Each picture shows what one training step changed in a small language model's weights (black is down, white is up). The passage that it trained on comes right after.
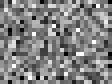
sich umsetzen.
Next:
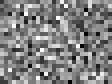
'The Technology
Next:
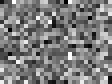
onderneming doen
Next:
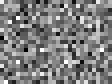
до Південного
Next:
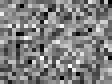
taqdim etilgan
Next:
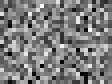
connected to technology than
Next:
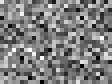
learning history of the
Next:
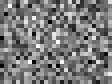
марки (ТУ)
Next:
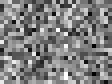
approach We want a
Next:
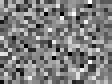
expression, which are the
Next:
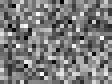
of the strengths and
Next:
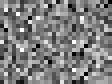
& Yang, M.
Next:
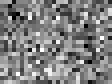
do edifício
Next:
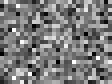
Zenodo platform
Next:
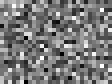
of the substances of the
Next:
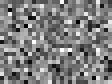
- Most functions operate
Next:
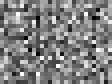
the ship requirements in
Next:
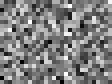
analytical categories
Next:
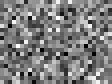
products, and deceptive
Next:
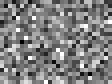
которые не
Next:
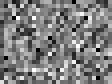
карти, 24
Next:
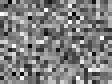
of Electronic
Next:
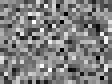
uomini più
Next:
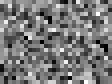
understand the function
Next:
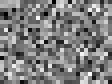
in zveznosti
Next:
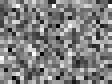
Sr no Division
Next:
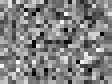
revealed higher need
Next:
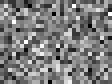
In other words, for
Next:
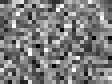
methyl and ethyl
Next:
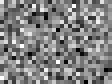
more present. The surface are
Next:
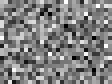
amounts (5%,
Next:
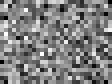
banyak cabang
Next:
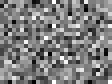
for meteorological data
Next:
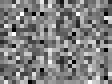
ранжирана от
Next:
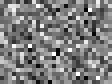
boric acid indicator
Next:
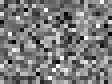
of some elevation in the
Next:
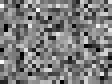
Mann K.K.,
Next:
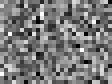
aptos para gozar
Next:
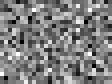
digital circuits
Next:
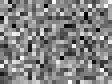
calculating the gain of
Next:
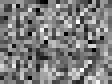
ta masjid,
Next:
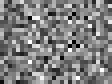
specially selected
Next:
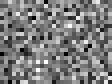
their classrooms.
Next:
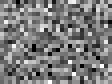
Even though the year of
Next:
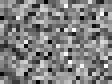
for image based remote
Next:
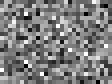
in the orchard)
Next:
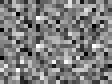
level is growing.
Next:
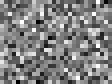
yuritgan va Die
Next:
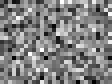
libraries were the
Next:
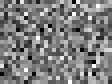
for ONF case from
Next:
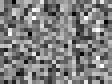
әдістер мен
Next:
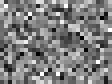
language, the
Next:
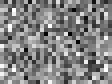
con el objetivo de
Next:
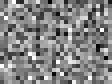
dit argument van den
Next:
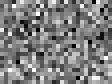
a matrix has been
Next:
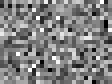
argued various
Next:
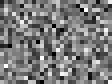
had the particle size
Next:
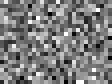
It allows not only to
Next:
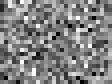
zone. There are no
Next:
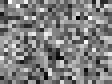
la versión oficial
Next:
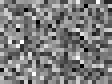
explore the possibility of
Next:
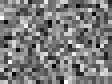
rocas cuyas
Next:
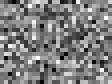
their gender differences and
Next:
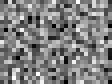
months was performed on
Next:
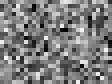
of the grammatical
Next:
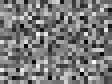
AREAS MAP
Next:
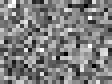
been shown the cutting
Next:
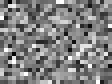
temporary emotions can
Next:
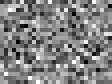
K., Russell,
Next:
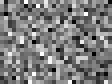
cuestionamientos y
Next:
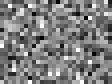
seu ambiente.
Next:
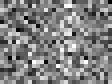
which should result in higher
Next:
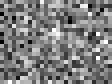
account deficit
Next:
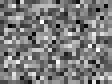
between the variables under study.
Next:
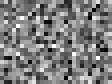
undiscovered systematic
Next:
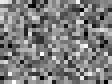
the Foundation for
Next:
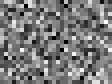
anual, e foi
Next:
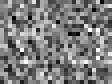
childhood. High
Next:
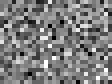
be limited as far as
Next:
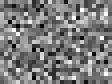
of indiscipline
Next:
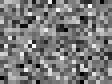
costs regarding the
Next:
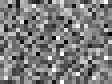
decreased with the increase
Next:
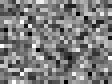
va yevropacha
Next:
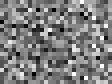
are similar to that of
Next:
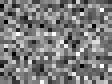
of violation of social
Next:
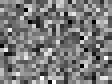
the expertise in the
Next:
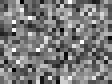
and Chici Cania
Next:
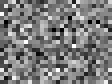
line); and D)
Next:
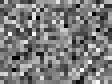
a fuzzy system, these
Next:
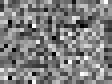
Comparisons between groups
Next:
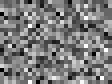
на эту тему
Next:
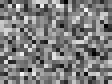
less competitive than
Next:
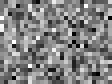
Data Collection The
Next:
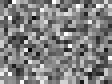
the phenol contents of
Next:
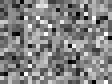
dan Kebudayaan
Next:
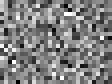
Interface Science*,
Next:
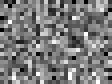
while performing the path
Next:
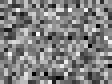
saat hamil,
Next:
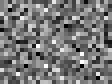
into the training of
